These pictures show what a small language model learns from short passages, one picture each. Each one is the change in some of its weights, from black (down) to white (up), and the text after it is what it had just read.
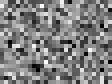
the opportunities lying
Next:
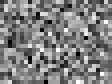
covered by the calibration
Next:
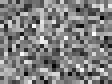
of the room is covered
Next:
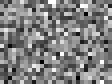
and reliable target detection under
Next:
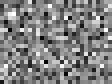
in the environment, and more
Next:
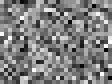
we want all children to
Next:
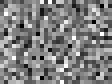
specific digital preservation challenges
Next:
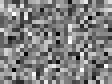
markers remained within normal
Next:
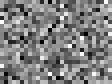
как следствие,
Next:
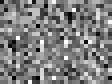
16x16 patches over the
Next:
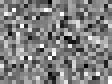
These 'bad' points could
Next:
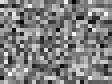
is critical to design new
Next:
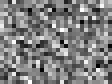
desperdício de
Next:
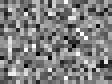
o órgão
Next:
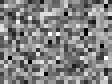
into the $\pm e$
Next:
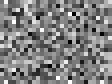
been witnessed first case
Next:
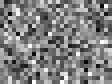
magnetism as an
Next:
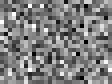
jest podana, ale
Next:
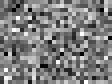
devenu une patrie
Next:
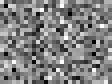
representing 17.1% of
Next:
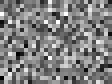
diferencial de los
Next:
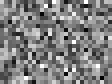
can be imposed by
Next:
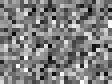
мне не с кем
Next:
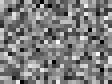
truncations. The
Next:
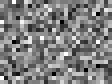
onda que afectan a
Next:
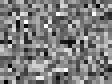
svoje titanske
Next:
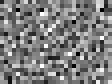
N Df Ls Crit
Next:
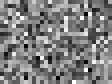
va ilmiy-texnik
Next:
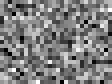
immersed for 40
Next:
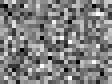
we speculated about the possible
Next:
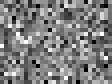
mental, se puso
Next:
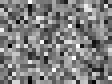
где получено
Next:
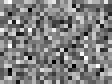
school GPA and
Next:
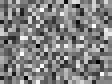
and expensive because of the
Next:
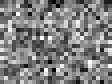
in improving product performance,
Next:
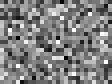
at a black hole
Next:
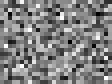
a model $\mathcal{M}$
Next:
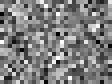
information systems. The process of
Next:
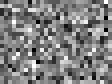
Tabiiy fanlar
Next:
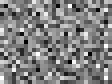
and objectively. He also
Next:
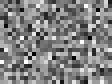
проблемы и
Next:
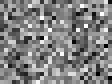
рр. собор
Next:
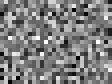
La corruption a des
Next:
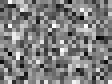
de presentar este contexto
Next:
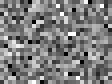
mean differences on daily
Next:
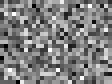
its scatter in the
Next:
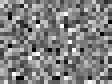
the small size of available graphene
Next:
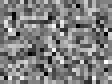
(E) stoma with
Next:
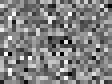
of prestige and status
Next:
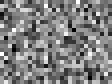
communications trough social media
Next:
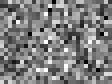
ser entendida como uma
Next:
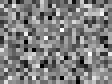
reações adversas que
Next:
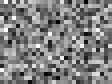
into two bands in the
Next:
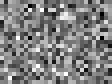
special context of Italy,
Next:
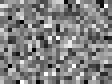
through a scoping literature
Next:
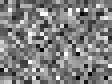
encouraged movement
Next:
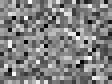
rule created and add up
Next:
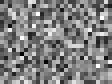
on the GPU:
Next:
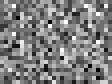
ao público que
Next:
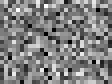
in all of these degrees
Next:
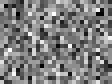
entre los pacientes
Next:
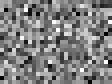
VALL-E and
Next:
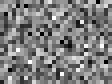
berikut, secara
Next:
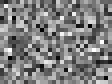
food waste at each stage
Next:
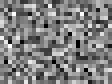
Mestre em saúde
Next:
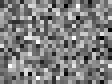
double radiating layer
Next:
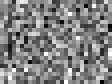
\right) = \left(
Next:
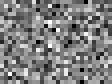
block holders and
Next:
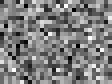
indicates the values that give
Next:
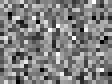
the appropriate value of
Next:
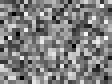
agreement behaviors such
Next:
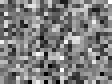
= 3$ independent experiments.
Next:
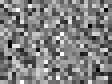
the cloud has become
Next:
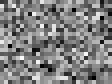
to substitute it into the
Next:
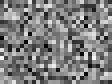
they are distributed in soil,
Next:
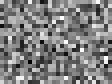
had osteopenia
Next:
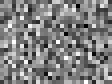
(left) plot but the
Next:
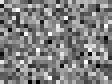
was good with no cloud
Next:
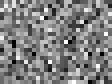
with the Past Under
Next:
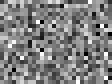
keuangan. Hal
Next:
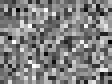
Torsten P,
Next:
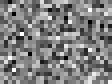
{A.~E.}\ \bibnamefont
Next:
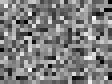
sum of the three muon
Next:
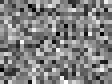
Schwarz criterion
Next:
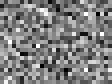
reinforcing the
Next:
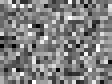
diameter = 0.5
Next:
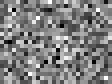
describes the global feature
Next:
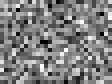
capability of reaching
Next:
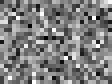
em benefícios
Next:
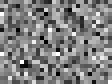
boundaries. We will
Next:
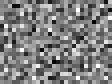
I am completely involved
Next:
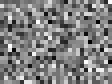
analisis terhadap
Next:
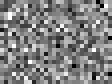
because of common issues like
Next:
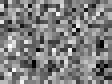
holes are donated for
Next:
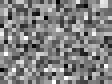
of the power-law
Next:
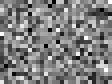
to the $\PT$ gap
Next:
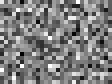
a variety of applications in
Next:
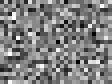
flat distribution over the last
